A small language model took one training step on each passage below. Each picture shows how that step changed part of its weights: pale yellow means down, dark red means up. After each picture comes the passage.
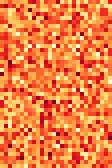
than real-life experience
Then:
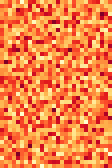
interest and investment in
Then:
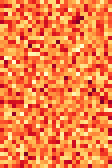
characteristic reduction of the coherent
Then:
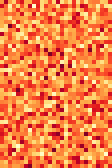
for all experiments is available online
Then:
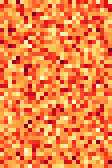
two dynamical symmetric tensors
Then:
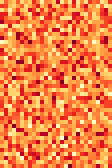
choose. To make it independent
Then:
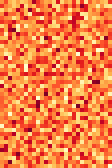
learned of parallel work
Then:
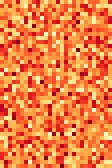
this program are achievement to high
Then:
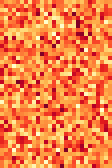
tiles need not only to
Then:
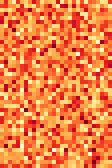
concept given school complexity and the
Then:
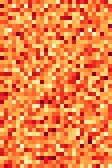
$C_e$ to be
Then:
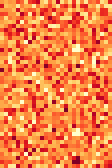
that facilitates experiential
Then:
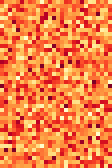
1c shows representative gate
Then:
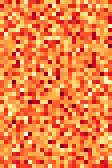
a certain bit error rate at
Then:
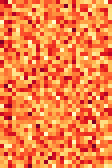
the injury,
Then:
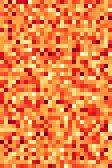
setup. (a)
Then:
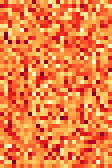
deep red product, while still
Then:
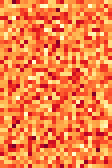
of soil modifier
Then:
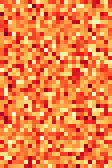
pocket in the thermal equilibrium
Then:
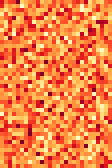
¹*Department of
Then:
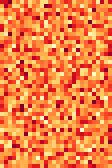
similar to the speech
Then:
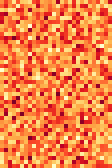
reduction wave at a half
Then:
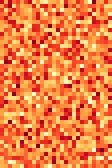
antimicrobial, and
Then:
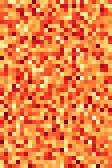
designs to study the trade
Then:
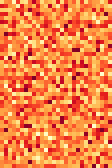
distance. A three (3)
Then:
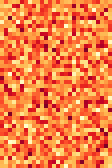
| Length | (m)
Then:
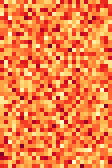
low temperature beams. The
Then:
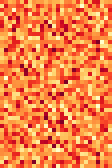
Western Sahara.
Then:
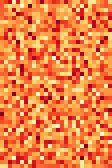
(above 60 years)
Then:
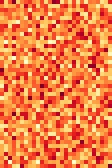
author's own research As seen
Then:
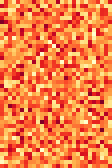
changes and the number of faces
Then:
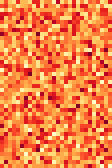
has been applied for hydrogen
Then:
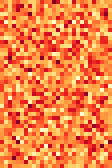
untouched. This
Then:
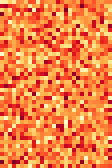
or running any business in
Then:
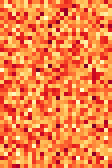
influence is reconstituted
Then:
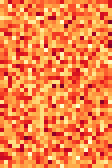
Observation of a node in
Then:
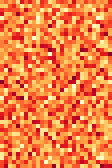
decompositions in group
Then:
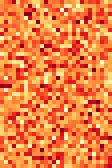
can change membrane
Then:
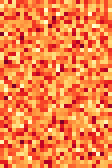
(f) vibration generated
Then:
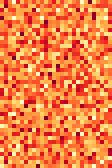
as the $\msbar$ mass
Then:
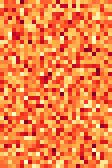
*k* samples. These
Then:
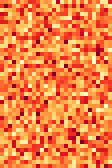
winds to investigate their impact
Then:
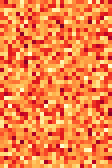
three different temperatures is given in Table
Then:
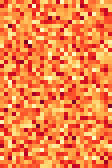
for LHC physics. On
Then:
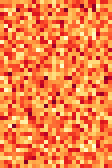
probed in the next linear
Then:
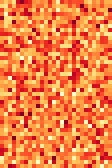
recognize that up to the
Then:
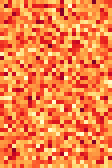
or S. The analytical results
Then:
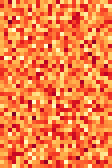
numbers of galaxies of all masses
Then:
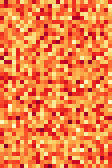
relational back and forth of
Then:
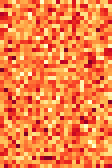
While the chemical potential $\mu$
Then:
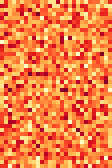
flattened initial distribution if
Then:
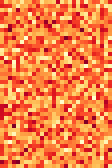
therefore new and more creative
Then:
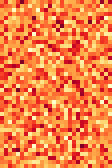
of the LMC is taken at
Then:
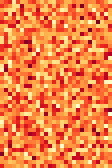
maximum (positive) magnetic
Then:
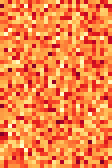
$L\times L$ matrix
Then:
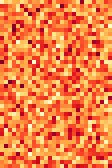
for a denser forest
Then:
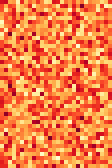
referral in the future for
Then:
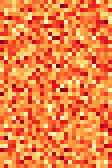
edge singularity. On
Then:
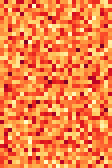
of Muslim Tatars
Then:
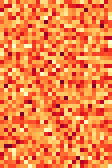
a threshold must be determined
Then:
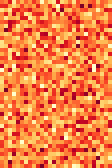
expected to encounter outside
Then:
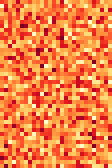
Experimental Set Up
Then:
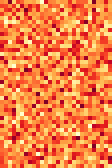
discontinuity of the function
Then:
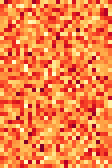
to provide the processor with the
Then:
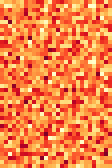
Note that simplifying this
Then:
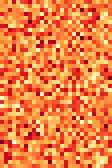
context-dependent: {\small
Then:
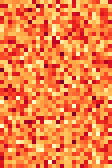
el título
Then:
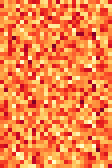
that indirectly affect
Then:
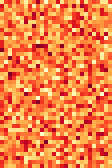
the method of electron transmission
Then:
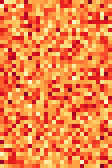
Discharge time |
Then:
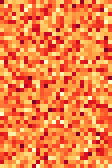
university students with a design background
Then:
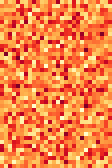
section for the production of 2
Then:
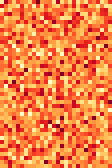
is a task that is already very
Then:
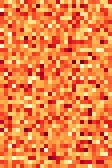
--- without any knowledge of the
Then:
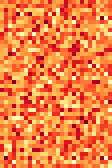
to the civil engineering
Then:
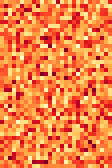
determined by the full width at
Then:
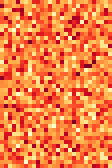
m$). Due to the high
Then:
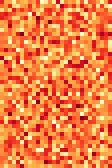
The quantitative and
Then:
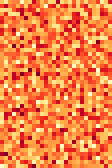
al.* presented a review centered
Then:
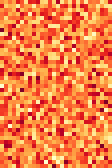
that this is the only cluster in
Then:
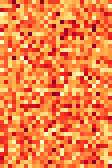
architecture employs
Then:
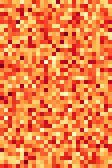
transmitted specifically by the
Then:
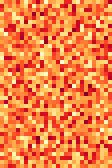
the relationship and interaction level between the
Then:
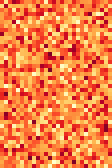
vitro} recordings of
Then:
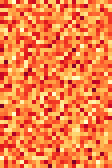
effect on customer
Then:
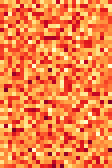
obtained using the Gaussian
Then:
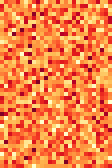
the magnetization ${\bf
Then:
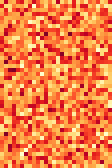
of the depletion region.
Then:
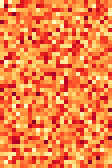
unanswered question is whether
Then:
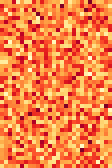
higher sum-rate compared to
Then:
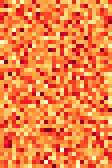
add a coefficient $\alpha$ in
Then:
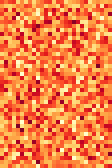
compiled based upon
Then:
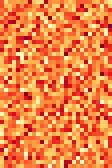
transferred by the dipole
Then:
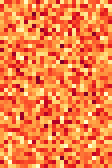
the symmetry conditions imposed, and
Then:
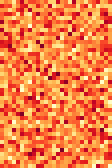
day, a problem arose
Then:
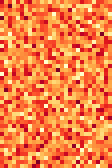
low-mass cores in
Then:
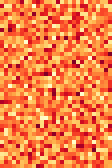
in a non-simple
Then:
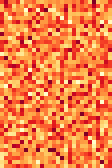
deformation compare well with reported
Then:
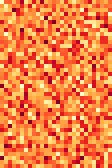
and co-variances given
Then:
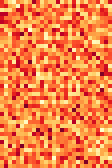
images. It helps to reduce
